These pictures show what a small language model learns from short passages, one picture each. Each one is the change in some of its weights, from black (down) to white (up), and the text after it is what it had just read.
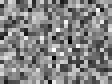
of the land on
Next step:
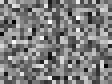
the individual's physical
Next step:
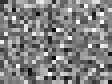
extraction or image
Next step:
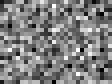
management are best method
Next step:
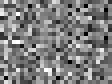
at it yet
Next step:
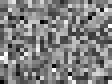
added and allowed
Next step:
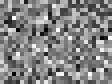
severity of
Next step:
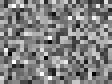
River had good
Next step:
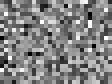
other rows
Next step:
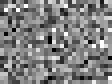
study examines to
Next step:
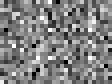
Mass balance
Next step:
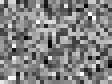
special form of
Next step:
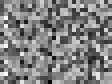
based on the
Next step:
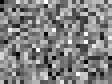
purpose or effect of
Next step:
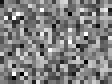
deep meaning, which
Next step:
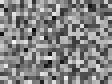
the vivid
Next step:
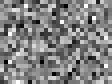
of Risch
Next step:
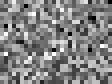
lip and
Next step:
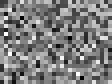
transition which is used
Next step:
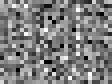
perspectiva de
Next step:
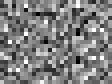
Table 1. Table
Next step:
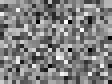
or a central water
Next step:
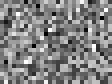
road map
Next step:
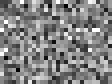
The MIC values
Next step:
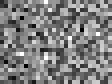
society in general.
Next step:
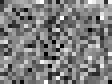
paper uses an
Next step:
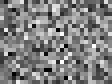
The researchers conducted
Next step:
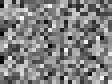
in improving the quality
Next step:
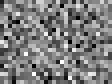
used during the experiments
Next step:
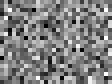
performed to evaluate the
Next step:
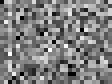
device comprises
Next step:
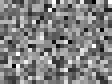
energy saving
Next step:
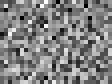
on the number,
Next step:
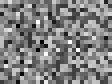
imaginary part
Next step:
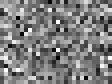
operate at the
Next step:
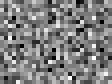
maximized both
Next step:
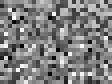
useful, particularly in
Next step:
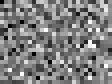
community portal
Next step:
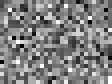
track down the
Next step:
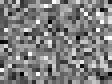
publication been
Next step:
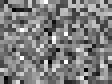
you provide metadata for
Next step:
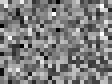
is directed
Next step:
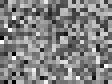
blood and other
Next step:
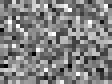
creation for CH
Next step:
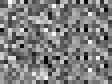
Internet of
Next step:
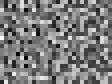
All India Institute
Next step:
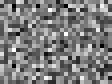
1 Change Management
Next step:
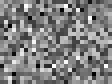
and God is
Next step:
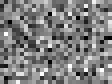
consumption for worker
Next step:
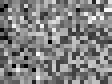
author keywords**
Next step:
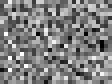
this analysis.
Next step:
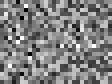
is consistent throughout
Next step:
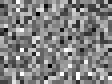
A comparison between the
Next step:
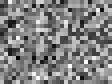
operation of these
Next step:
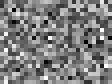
better measurement conditions.
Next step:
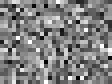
A vertex
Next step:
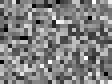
we ran the
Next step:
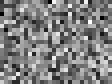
The latter equation
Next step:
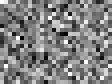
rate of funded
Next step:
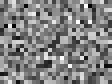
where v and
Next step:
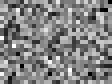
porosity volume
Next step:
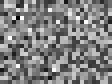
is accurate compared
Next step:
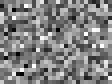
our paper introduces
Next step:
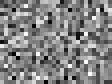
importance of the combination
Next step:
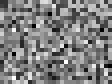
social changes and being
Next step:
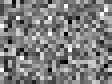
Environment Agency
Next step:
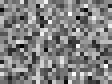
far, the
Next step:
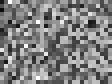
shape of
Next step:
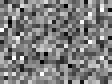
count rates of C
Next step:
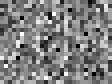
efforts of the
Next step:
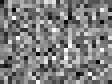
whole results were considered
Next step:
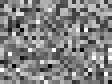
states to increase their
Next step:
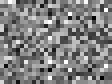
peak of
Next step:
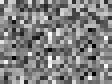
of papers
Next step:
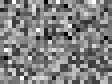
MCV is
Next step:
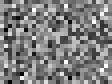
Agus B
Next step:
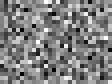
age groups as well
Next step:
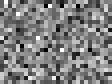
to Drive
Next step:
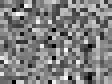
respect to the virtual
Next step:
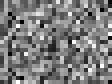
drying when the
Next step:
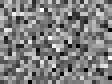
the investors makes
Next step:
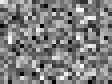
model discerned
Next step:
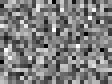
that IPOB
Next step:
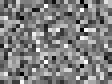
and compliments
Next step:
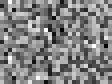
several forms of
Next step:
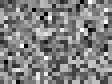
opposed to
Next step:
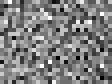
Hence the
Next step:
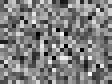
and the incidence
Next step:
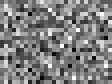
variations suggested
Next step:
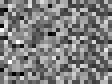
was confirmed at
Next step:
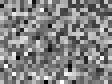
the role of
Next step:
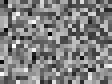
11 percent of the
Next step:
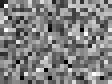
which makes them
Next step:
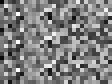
и их
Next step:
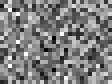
by considering the presence
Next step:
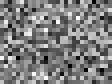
generators of
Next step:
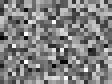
to our previous
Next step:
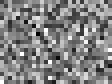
direct investment.
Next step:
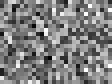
technical assistance.
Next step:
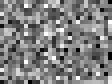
via anterior
